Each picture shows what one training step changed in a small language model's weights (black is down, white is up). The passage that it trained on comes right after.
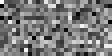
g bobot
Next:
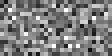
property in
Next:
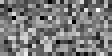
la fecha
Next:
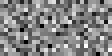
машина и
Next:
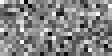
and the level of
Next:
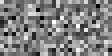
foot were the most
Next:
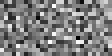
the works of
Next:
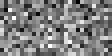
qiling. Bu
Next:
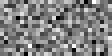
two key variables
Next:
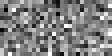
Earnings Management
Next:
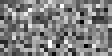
de energia.
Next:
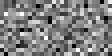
para liberar
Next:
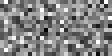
market. New
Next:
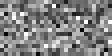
setup with two
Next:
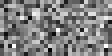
Alps •
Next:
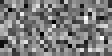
to many areas
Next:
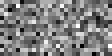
formar novos
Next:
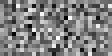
more accurately
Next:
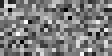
di Desa
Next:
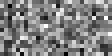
fontes está
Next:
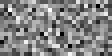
of teachers'
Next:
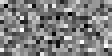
in serial mode
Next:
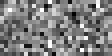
deux types
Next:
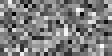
i eksterne
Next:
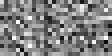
demonstrated that
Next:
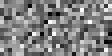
can permit to
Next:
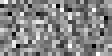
than other text.
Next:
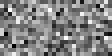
of teachers
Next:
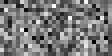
for convergent
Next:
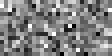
IR Camera
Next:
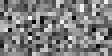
от сети
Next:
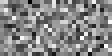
na prática,
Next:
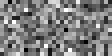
та методів
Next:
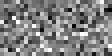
identified via
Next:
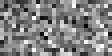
of Teaching
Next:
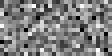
conducted a
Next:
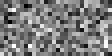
details about
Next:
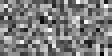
this novel is
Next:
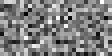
la présente
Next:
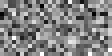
to define the
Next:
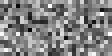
as D, St,
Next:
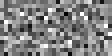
HFE researchers
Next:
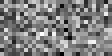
Viertel der
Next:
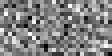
e realizzato
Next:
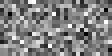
fibers and the
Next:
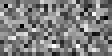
organisationnel des
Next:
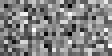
up accessing
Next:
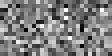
the body,
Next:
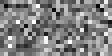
of God's
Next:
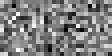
noticed that for
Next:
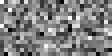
ILM –
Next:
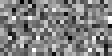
professores para a
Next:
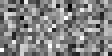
les OSC
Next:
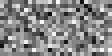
in the infected
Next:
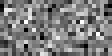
a recent visit
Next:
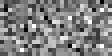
the targeted
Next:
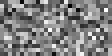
certifications for
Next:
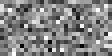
adalah orang
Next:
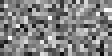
is needed,
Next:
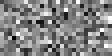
- so'zni
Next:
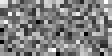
this paper,
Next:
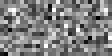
Fine root
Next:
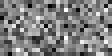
of alkali is
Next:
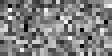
the body in
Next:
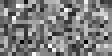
Leaves 27
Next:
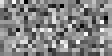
by equating those
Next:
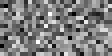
/ death,
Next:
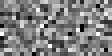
of recovery,
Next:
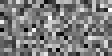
aumento de la
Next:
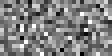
of performing the
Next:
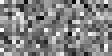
on the same
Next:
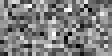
Modifications and
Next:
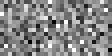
beliefs 2
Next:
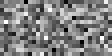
There is no more
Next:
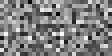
los datos se
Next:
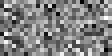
perception that in
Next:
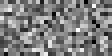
es la situación
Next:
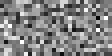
defense technology
